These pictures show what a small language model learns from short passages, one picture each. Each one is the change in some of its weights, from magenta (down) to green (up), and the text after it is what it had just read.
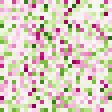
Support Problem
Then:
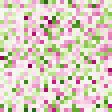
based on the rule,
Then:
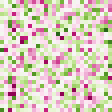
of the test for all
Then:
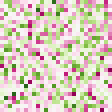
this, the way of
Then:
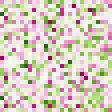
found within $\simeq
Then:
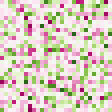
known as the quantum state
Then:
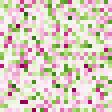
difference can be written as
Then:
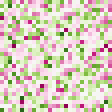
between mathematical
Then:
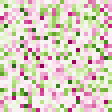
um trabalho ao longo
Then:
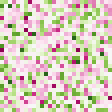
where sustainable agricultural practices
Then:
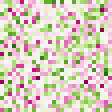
to others' work.
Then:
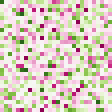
help medical teachers understand
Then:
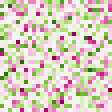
with FIB and
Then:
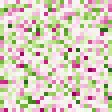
underlying the differences were
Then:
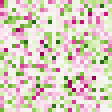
va stajyor
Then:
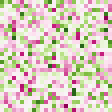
tasks are archived and
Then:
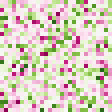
crystal surfaces provide
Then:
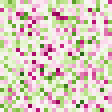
de Tecnología
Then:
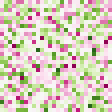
a flexible library
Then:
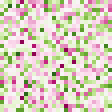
for the diagnosis and
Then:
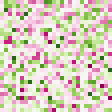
in order to avoid the
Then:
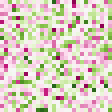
відміну від
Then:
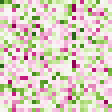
there are usually only two
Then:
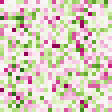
another ns. In
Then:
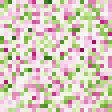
systems in a clinical
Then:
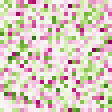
and thermal averages in
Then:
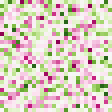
el elementi bilan
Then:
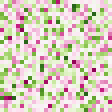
to octahedral
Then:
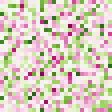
Scripture in the
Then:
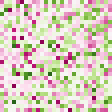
to analyze these
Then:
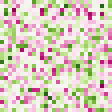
del Teatro,
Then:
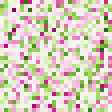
redshift identifications or
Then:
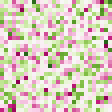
water resources be limited
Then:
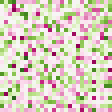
shield counters and
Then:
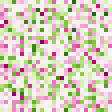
thereby improves its
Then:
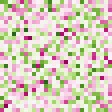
intermediaries for the
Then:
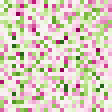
and acronyms
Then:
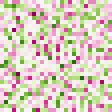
In this sense,
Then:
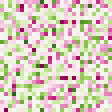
to 8, and the
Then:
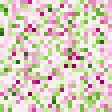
similar but psychological
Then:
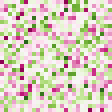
which permit the
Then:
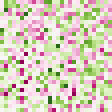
in keeping with the
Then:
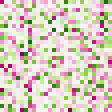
having known redshifts
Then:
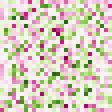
River Igbo
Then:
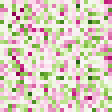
of the Complex :
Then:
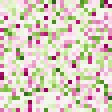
the $WH$
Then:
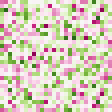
it was established that security
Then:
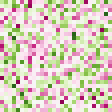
clauses can be {\em
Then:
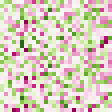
Research Institute of Health
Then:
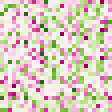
shown here for all
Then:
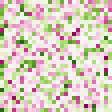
عند أبي
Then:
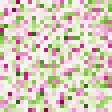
smartphone data
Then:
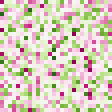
from a light source is
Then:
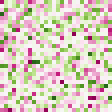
from an exact numerical integration
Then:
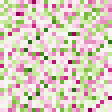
and by using a
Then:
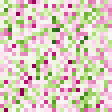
and off-chain
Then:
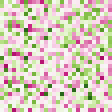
of solutions of the
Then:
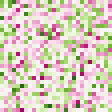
objectives, content
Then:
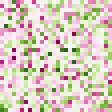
dan merupakan
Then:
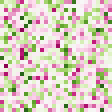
methods do not need the
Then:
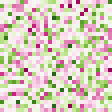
given data source and transfer
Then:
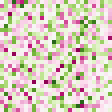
kadrlar bilan
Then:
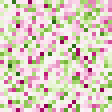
representation. This representation was
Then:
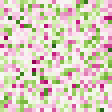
Chapter 18,
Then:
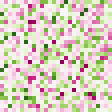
shown later on that
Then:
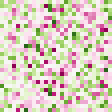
maximal as well.
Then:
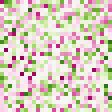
the surface corresponding to positive
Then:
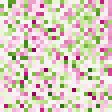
approach with strong sources
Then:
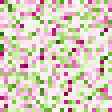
The child develops
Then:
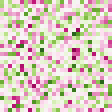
of South Pole
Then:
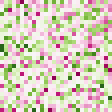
to filter the research
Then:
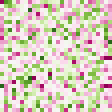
the propagation of
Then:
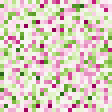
Jadara University,
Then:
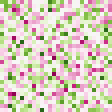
interlayer exchange
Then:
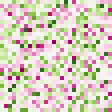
que têm como
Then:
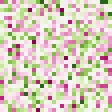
From the study, it
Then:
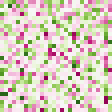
with the help of independent
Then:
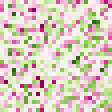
of vaccine
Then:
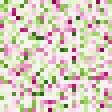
IQHE (see
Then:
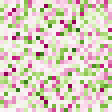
point, which depends on
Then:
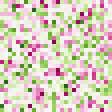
de produs al
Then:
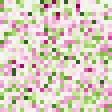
indicate that friends
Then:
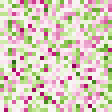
of the Republic of
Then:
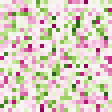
suffer from the
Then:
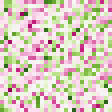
in detail in Ref.
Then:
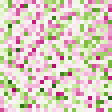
communication and software systems
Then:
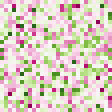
for carrying out
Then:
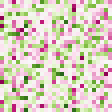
is nothing but the
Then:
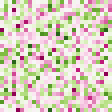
pair of distributions.
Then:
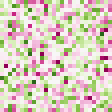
of the network which support
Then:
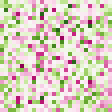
A and B can either
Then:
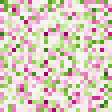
interference constraint is
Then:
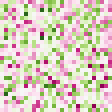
volume fraction in the
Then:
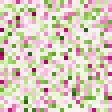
From the correspondence between
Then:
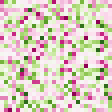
surrounds the stars
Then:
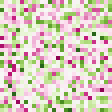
освіти до
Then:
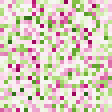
why. The
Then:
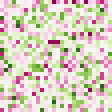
\quad 40 fs
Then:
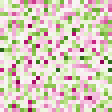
of a consistent theory is
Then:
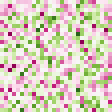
agar mudah
